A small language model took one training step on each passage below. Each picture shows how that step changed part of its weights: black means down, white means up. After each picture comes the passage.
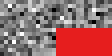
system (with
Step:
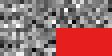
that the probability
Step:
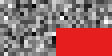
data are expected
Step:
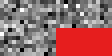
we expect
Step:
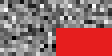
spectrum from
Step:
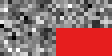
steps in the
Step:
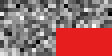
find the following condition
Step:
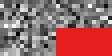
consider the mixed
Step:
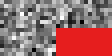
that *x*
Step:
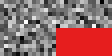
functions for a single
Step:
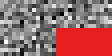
point sources is
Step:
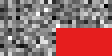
coordinates of the
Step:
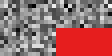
measurement point
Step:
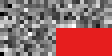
the phase term in
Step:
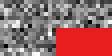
with only the field
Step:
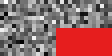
< r \leq
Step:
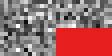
the literature
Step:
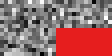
for fractional
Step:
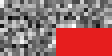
the electrical
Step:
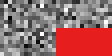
of the five
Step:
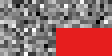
and are based
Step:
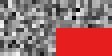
the two right
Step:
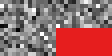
free energy and
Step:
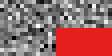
spectrum contains
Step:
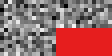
gives the factor
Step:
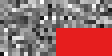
spectral part for
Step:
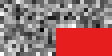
the predictions of
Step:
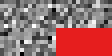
where $\Phi$
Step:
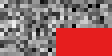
on a short
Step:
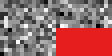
as discussed in
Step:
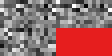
tangent to
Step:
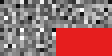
The algebra
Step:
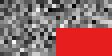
be generalized
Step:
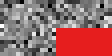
to a section
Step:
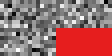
reflect the
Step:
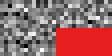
surface as a function
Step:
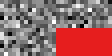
analyzed the
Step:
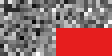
a player
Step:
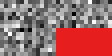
the target
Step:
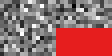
do not directly
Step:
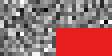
denotes a
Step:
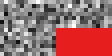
the transitions
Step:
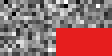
vertical line in
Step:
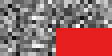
boundary effect:
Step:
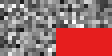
of time steps
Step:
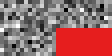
the model to
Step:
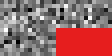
previous works
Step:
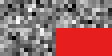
may think
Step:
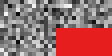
lattice which is
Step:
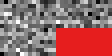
drops with
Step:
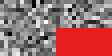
increases the
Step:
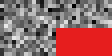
be described as
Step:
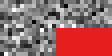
that for the
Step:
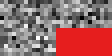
mode with states
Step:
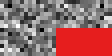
to make the
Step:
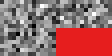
two qubits
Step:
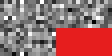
The maximum
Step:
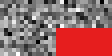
solutions for the
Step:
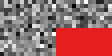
This finding
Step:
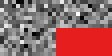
\ell \cr
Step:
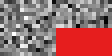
capability of
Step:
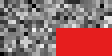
to characterise the
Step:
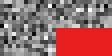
distributed as
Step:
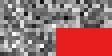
the most pressing
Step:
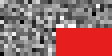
spectra, the
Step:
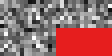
beam. This
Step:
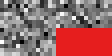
because they have some
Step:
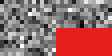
a minimal
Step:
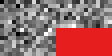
therefore be used
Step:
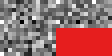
evaluation, while
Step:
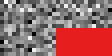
\left (
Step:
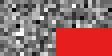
highest number
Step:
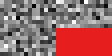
photometry method
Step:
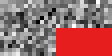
the interval
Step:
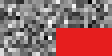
of the system.
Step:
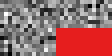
particles move along
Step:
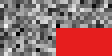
be given as
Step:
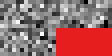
this value to test
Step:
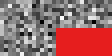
geometry and
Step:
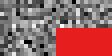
\\ \nonumber &
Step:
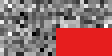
in series and
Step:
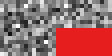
are all equal
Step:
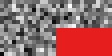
the main belt
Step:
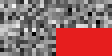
the two photons
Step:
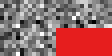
the following notations
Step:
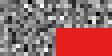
results are yet
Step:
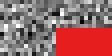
that the cluster is
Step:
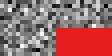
side of
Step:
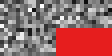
new tree
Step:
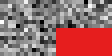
structure and CO
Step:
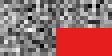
particles has previously
